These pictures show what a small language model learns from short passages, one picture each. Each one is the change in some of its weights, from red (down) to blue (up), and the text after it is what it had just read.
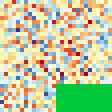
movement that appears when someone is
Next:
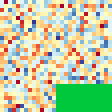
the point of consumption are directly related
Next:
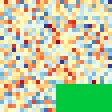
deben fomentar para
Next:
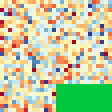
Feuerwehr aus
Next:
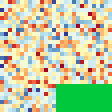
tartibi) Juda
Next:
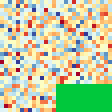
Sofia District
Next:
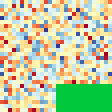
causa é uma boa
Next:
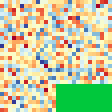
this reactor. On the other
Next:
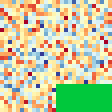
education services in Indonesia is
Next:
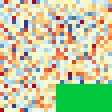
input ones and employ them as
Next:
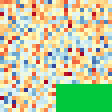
the association between lower-limb
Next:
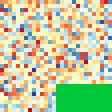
cereal-based products.
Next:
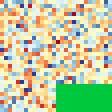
of human rights in his scientific work
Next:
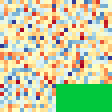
фонида касалликнинг
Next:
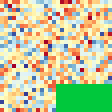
su sentido embotó el
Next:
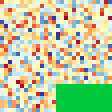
the $H^1$-finiteness
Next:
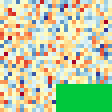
Яъни, одам
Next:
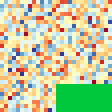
the vorticity contours of
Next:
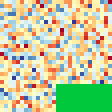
it is enough to consider groups with
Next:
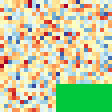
den zentralasiatischen
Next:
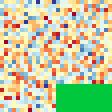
Palco: A Estética das
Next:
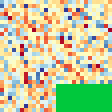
causes. Histopathology
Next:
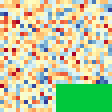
diagnosed as proliferative
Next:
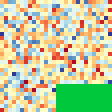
for DW should begin by minimizing
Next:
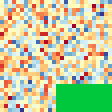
the reasons that enhance the
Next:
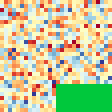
archaeological theory, and digital
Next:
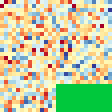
we use a synthetic
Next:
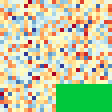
$K_i$ will vary with
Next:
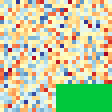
судом у мишей
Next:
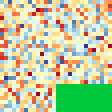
$N$ is K\"ahler,
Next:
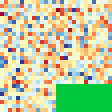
0 finish ``` Transition
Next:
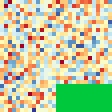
ko'rsatkichlarni ishlab
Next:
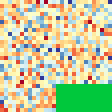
was in the moderate effectiveness
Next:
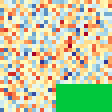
of proof systems. Labelled
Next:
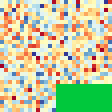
descopere, pe rând,
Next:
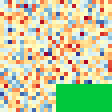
by describing the University's GEP
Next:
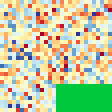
such that $\varphi$ occurs as the
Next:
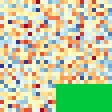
Comparison of coefficients estimated
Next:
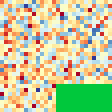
Equação de Nernst
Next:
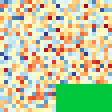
Na sequência, são
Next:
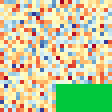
\quad (2)$$ where ε is
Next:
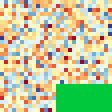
the ULEZ. For
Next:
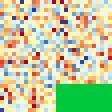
antimicrobial assay was
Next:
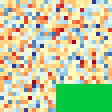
except for $i=2$.
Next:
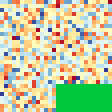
according to the presence of
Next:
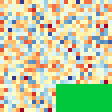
quando se trata desse
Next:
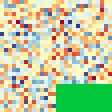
$X$ the set of isomorphism classes
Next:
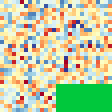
maximal torus $S$ of
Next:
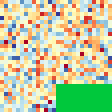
about expressing one's true
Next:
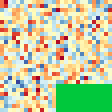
for $c=0$. Consider the
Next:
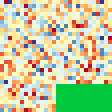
lo que se denomina como
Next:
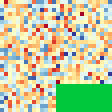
needle homogenate Concentration
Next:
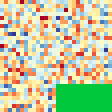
Levels of Government: The
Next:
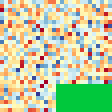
so'zlar bo'lgani
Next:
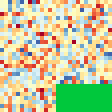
large-scale data that is relevant to
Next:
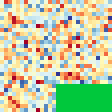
Predominaron los
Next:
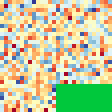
of female students revealed
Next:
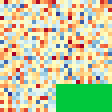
optimal solution developed through holistically
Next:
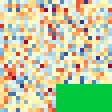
C2 Transport cobots <
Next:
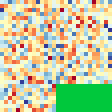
uninegative bidentate
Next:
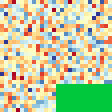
using the learning medium approach (no
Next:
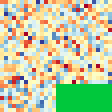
solution. The donor sites of the
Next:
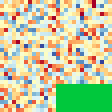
larger than that of scenario
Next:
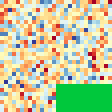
a vertical plane, hence
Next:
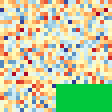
first introduce a variant $(R,
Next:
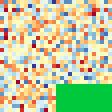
dynamics research. To date,
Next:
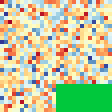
Satoshi Tajiri e
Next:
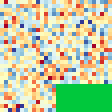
blocks in the elements of the
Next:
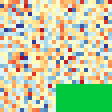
بما لها من
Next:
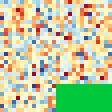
necessary transactions in Phase 2.
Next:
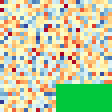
relatou nenhuma
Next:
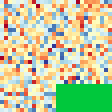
location of c16 cells
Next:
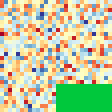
matrix: \begin{equation*}
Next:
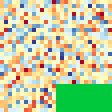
constructed a simple experiment. The
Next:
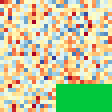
of *non-verbal
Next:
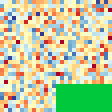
general, by the local cohomological
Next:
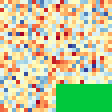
werden verstrekt in de
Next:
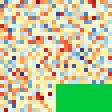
C, Horby PW,
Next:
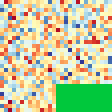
the same analysis to $x_2,
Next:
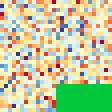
first and second order partial derivatives,
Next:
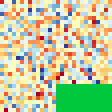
distribution-free but, of
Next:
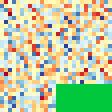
= \langle a^p_i,
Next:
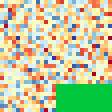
use technology in the class. For
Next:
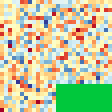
of iterations for each row:
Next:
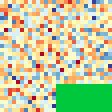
stage, mentoring focuses on
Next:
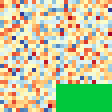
this type of investments; -
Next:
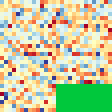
arasında yer alan
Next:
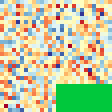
platform managing the flow of
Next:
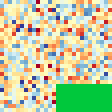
bounded, in hyperbolic metric, sets
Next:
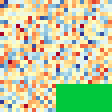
bills by NHIS is a
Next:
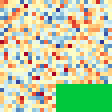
$Spctr(G) =
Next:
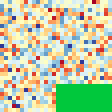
thicken a corresponding collection of pairwise
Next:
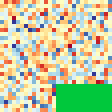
even when water quality deteriorates
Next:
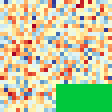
vitro. We then performed
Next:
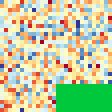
the Indian Mutiny. He
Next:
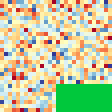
(mm), respectively, and Y_a
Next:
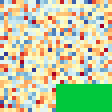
well studied in the hypersurface
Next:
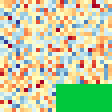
\noindent setting $N=56$,
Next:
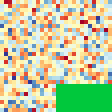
что каждый автор
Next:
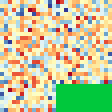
to increase and s_5 was found to
